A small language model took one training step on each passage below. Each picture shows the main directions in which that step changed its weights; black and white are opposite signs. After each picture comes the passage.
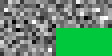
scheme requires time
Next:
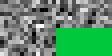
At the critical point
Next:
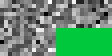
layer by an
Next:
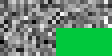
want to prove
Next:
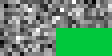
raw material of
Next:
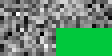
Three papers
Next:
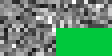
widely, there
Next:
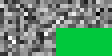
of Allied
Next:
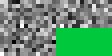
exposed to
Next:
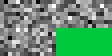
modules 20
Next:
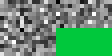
we normalized the
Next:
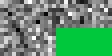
\cr u
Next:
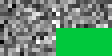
measured node
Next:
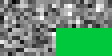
results presented here.
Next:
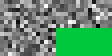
technique to
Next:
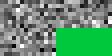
harmonic function
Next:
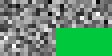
the conventionally
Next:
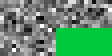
holds. In this
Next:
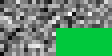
time (t)
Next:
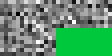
section we describe
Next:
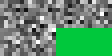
has not been
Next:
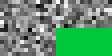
had proved that any
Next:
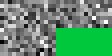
that in the equation
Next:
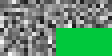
propose another natural
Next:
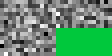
is a short play
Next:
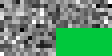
Under the
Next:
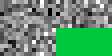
a simply connected
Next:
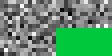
and enhanced
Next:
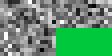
three lessons from
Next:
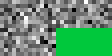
an {\em
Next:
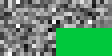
collective risk theory
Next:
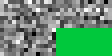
these factors have the
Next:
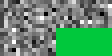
proposed approach. The
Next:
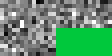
pathwise meaning
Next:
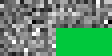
Fourier coefficients
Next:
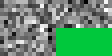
is a cover
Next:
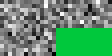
that $\deg
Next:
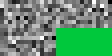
for recovery of
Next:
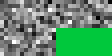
have the same
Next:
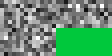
of the analysis.
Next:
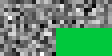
sums of compact
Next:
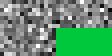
the characteristic polynomial,
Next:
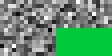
point}. In
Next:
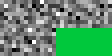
⁴ and
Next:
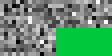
cyclic group
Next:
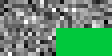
any $\eta
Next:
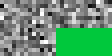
UF |
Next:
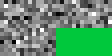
chronic studies
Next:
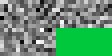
moieties are
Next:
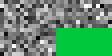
of monic models
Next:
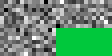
it follows from Theorem
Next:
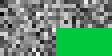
in manpower
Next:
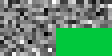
general public.
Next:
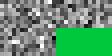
the box"
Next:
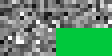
positive normalized solutions
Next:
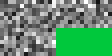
and their values are
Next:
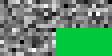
collinear. The
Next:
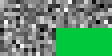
can decrease
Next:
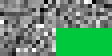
It suffices
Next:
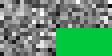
Under the canonical
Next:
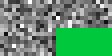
education constituted
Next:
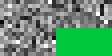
gender were
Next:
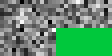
a family history
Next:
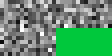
to apply the
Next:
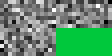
operator on the space
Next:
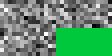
on $E$
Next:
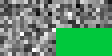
the real interval
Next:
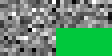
Then, by using
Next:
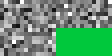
model parameters resulted
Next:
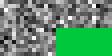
in $\Omega$,
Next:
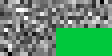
supported through government
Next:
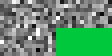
conjecture for some
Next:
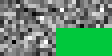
included in the
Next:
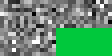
examining infinitely
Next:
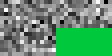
topics can be
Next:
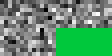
ratio negative =
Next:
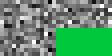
g.) were
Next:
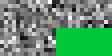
diode are
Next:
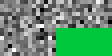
However, when a
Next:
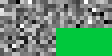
different microbial
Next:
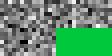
such that all the
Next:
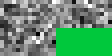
head with larger
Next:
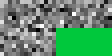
$$ This is possible
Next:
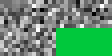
We have already showed
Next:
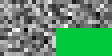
the same basis.
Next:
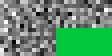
last strip
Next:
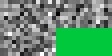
or a mixed
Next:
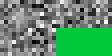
significant difference between the
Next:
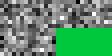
the global matrix
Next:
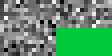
trust is
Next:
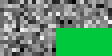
systems, which
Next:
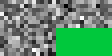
and contractually
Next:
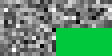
was obtained.
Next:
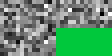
countries are still
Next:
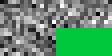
operation took so
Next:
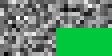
for strong solutions.
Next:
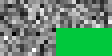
material that could be
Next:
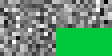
procedures should be
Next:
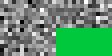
Consequently, it
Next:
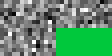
= \frac
